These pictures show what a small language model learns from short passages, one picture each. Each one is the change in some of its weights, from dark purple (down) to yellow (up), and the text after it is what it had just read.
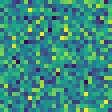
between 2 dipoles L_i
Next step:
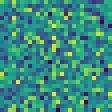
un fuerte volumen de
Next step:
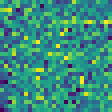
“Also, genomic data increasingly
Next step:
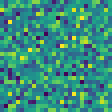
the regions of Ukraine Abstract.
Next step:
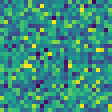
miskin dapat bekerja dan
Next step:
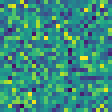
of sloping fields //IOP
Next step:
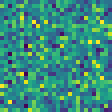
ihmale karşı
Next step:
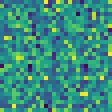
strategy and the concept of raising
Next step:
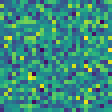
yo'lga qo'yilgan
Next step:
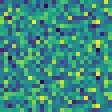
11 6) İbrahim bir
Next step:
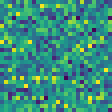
is specially selling the distribution system to the
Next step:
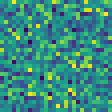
ilmiy va innovatsion faoliyatni
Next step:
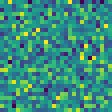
Danishta Star - Both
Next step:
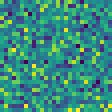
and drawing conclusions:
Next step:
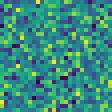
Bandara Internasional Adi
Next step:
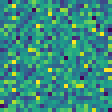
other traditional algorithms which consumed more time
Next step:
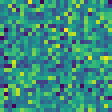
depths SPT values are very high
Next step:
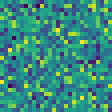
needs by customizing assessments to
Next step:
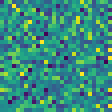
the author has critically examined the sources
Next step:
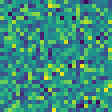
– Cristã ↳ Is the
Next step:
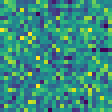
систему гендерных
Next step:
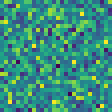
group rights*, Vol. 27, No
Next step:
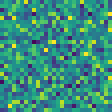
reflect the official opinion
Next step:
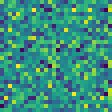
ёки ҳар қандай
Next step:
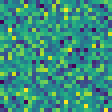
забон ва адабиёти
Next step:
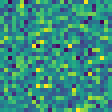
3). Torbeşler: Bu
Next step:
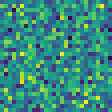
Sh.J. Kholmatov –
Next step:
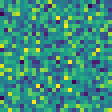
recommended system to serve a standard classroom
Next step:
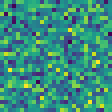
a country. The term Dutch
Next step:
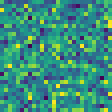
à trois concepts clés.
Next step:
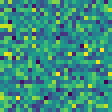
of Warri. In addition,
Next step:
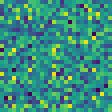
and participatory support for the conservation of
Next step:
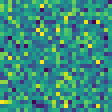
интересы учтены.
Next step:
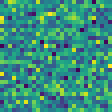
de hCG ascenderem.
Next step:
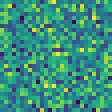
mães sobre cuidados de
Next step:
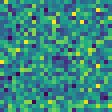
Mitglieder einer der
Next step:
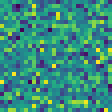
twee volkomen verschillende
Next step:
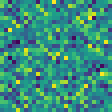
is that a majority of the business
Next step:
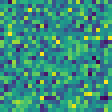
und eine kontinuierliche
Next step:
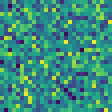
of beaker was rotated at
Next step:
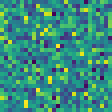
mobile web service provisioning,
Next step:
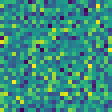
S_q$ and thus, by the
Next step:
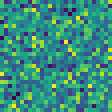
and ideals, and reality of what is
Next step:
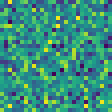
of the study 1. To study the
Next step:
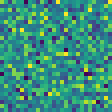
of death in the 22nd
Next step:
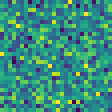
regression model and found that, firms
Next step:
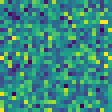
They completed a questionnaire regarding their
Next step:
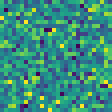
30 mothers and fathers with children
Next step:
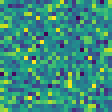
the tourism industry Following Sue
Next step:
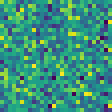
на наявність проблем у
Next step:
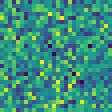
організацію, створення
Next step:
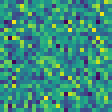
questões de desgaste
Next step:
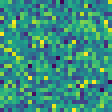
possible to predict the quality and range of
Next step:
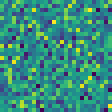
host organism. M2 protein is
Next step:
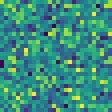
китобларга, балки
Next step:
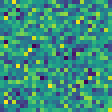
că tehnicile de tip
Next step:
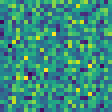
қизига етказишини
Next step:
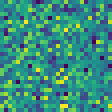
correlational design was used and to collect data
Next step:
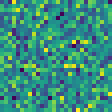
for which disposable sterile containers
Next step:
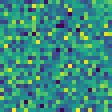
livestock (Sharma et al.,
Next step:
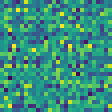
of Sciences of Ukraine Scientific
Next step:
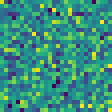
defensa, actuando por medio
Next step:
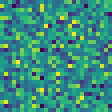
temperatura é muito elevada e
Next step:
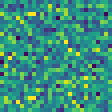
the Late Pleistocene of
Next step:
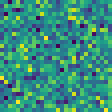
is PhD student now at the
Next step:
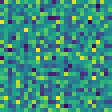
ALCHEMIST (ON THE
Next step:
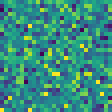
многом схожа с
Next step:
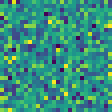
heard . As Smith writes
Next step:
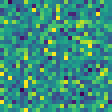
presents a simulation study of the
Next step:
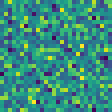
32. Самохвалова
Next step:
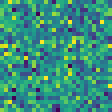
guarantee the content validity of each
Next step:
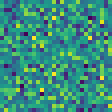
and adaptability – and the urgent
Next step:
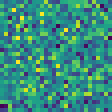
bir ders koymuştu. Bu
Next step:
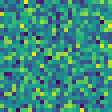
creation of long-term relationships with
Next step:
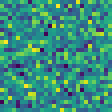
P Median age difference (Male versus
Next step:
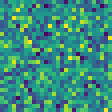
Educación Social correspondientes a
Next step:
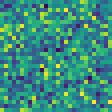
The adoption of modern technologies, such as
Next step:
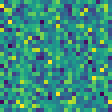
watermarking on frequency domain to
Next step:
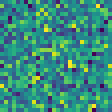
textile dye from an
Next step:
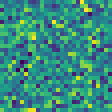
olingan joy nomi esa
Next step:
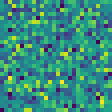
if there is a difference between preferences of
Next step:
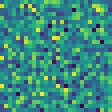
laws, using their influence and
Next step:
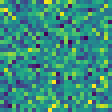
the brand. While evaluating quality the
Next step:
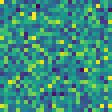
Parameters. A total of eight parameters
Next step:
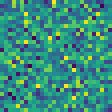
the project aimed to highlight the value
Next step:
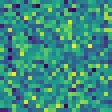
одного працівника,
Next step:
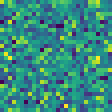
ўзаро боғлиқ
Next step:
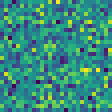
die het best in overleg met de
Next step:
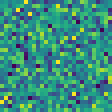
years and above 8 13.33 2 Gender
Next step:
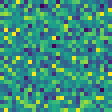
CONCEPT 1 -
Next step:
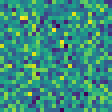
in which arrows are backwards
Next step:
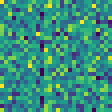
qoidalari bilan uchrashadilar.
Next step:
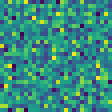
healthy cocoa product, ensuring
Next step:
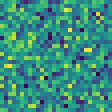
способу Ключові
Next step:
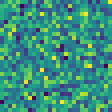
outlining a field of interest for investigations
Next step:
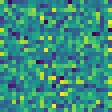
qu'elle ait participé à leur
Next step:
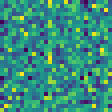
koʻrinishi qadimgi
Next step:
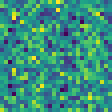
gelir algısı,
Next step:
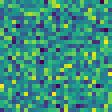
large datasets such as Wikipedia
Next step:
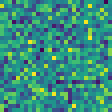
can be correlated with Viruddha
